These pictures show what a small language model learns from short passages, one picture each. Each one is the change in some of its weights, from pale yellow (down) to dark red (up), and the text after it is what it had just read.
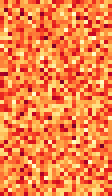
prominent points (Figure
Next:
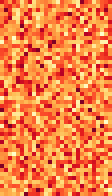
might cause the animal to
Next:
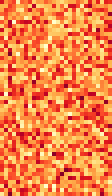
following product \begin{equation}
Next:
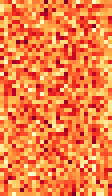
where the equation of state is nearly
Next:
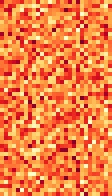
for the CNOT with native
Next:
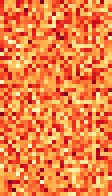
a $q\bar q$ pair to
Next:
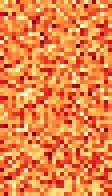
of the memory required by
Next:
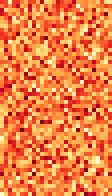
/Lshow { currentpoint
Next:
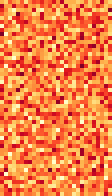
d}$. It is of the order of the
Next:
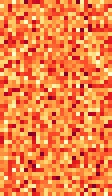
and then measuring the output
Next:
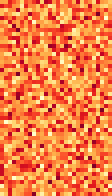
1 \EndWhile
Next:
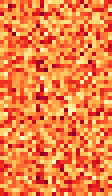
been partly explained on the
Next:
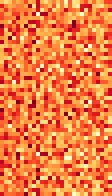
this paper. \clearpage
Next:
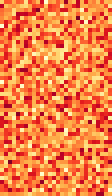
to all these factors, the
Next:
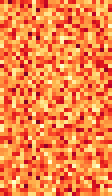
many coordinate changing
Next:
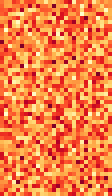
10 minutes). The system is
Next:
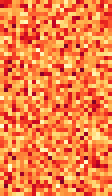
Institute of Space
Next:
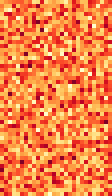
a {\it streamer} in
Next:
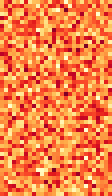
precipitation that occurs between
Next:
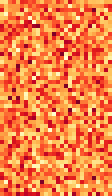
to quantify the performance and
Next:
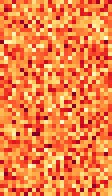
random observations following a given locality
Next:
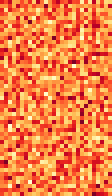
orders of magnitude
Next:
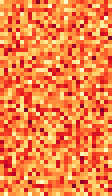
the German Excellence
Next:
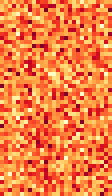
sharing rule is used, the
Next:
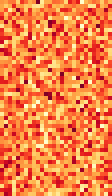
the impedance bandwidth characteristics
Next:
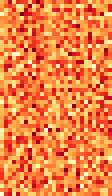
is not adjacent to any
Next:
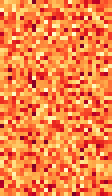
\right) \cdot \left(
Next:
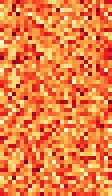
growing support. Our result
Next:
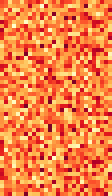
A nominal spectrum of the
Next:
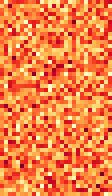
including even events (A), and
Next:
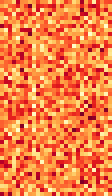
reproduced subtle features in
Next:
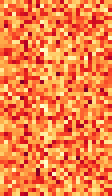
approaches allow. This unification
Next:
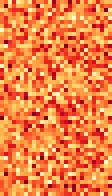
Oregon Health and
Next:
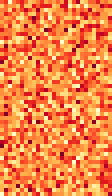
optic disc center in each
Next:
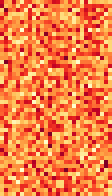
be faster, more accurate,
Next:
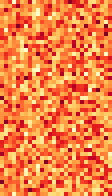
(\quasat{}) when
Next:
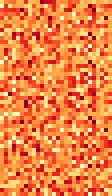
monogamy arguments
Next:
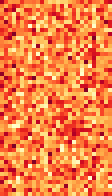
triad and velocity, may yield
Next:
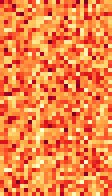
and close to the counter limit
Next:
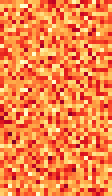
absolute error which is the
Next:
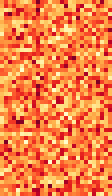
This approach allows for the study of
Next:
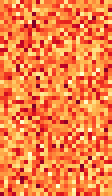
range spectra were collected in
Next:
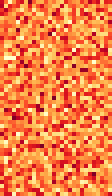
bulk calculations on the two
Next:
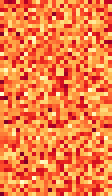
systems and mitigating the potential
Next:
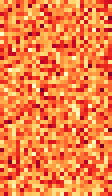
of the mutual position and the
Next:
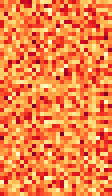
current version of the ontology
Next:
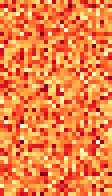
three MCMC algorithms on a
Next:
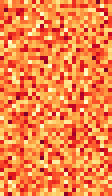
currents of such type of
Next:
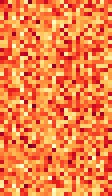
study of the quantum dynamics,
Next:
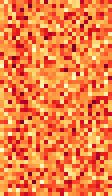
single image model performed significantly
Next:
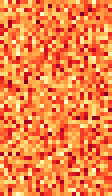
unique, a feature absent from
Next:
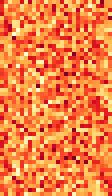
instance, the atomic
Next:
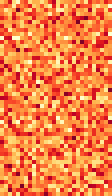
below: $$Q =
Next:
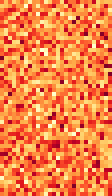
as a function of the unification parameters
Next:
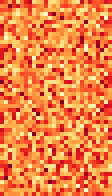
separate quality wins and
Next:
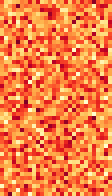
braking), inducing
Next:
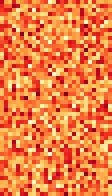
need for wire bonds
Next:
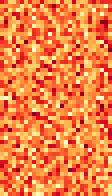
be attributed to Fano
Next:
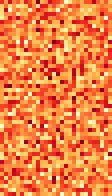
f_\varepsilon + (t_3 -
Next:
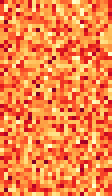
complex or inappropriate.
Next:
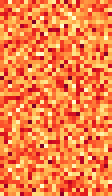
proportional to the total magnetic field
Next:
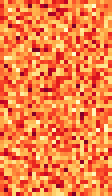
than the measured total accreted
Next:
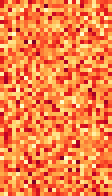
the expectation of its argument
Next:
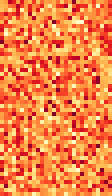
asymmetry of $J/\Psi$
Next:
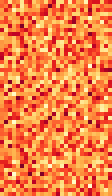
studied in data corresponding to an integrated
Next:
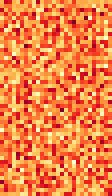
optimal parameters of the final design,
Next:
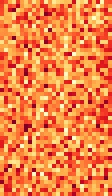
towers in the SM
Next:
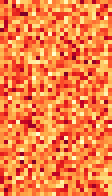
In the off-resonance
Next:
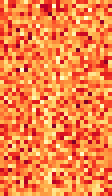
we use $\kappa=10$; we
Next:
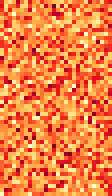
in the population of 80
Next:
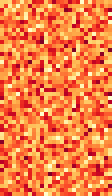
a blackbody component
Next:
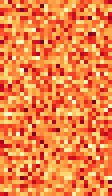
Mpemba effect will be observed
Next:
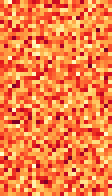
0.294, compared to
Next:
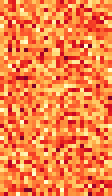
\begin{equation} {\rm
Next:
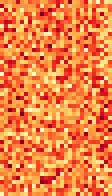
well, and more easily,
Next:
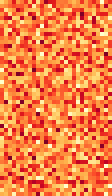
(MOND). It is shown
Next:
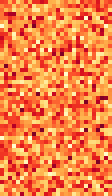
\ds G=t \p
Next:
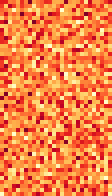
access a broad range of
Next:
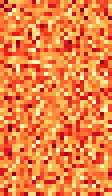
described the J-fold solution using
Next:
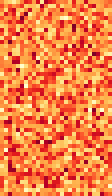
on \textbf{A3}. It would
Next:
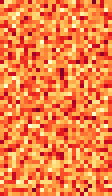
of the detection technique used
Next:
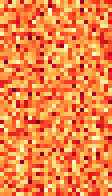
of New Jersey,
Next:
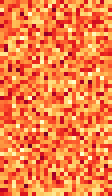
analysis. The data collected is
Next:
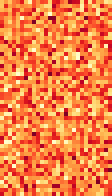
with original detection scores
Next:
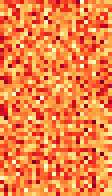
the pulse expansion, it
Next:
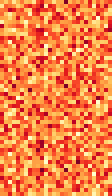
essentially determines the form of
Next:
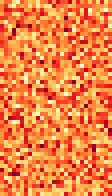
Rather than to aim at an
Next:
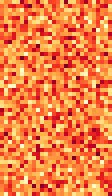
active role in THz
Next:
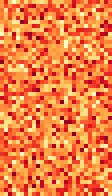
Teruel, Spain
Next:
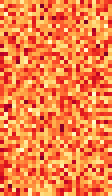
the idealized simulations -- their
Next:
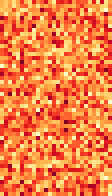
in a) UHV and a
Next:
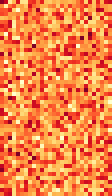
this moment. In order to
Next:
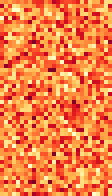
n$ and $\Sigma^0 \to
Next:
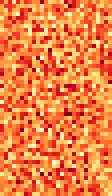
increasing concentration in solution of
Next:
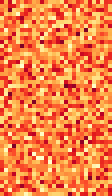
with increasing spatial frequency.
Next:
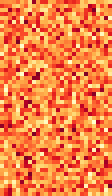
judgment model that separates the
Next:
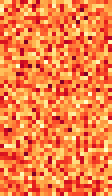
between the $X$ insertions which
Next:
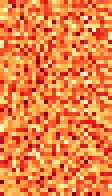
reconciling planet
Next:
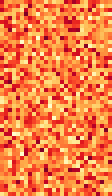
the regions where we extracted the
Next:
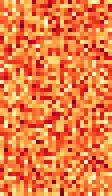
Specifically, the ``extra
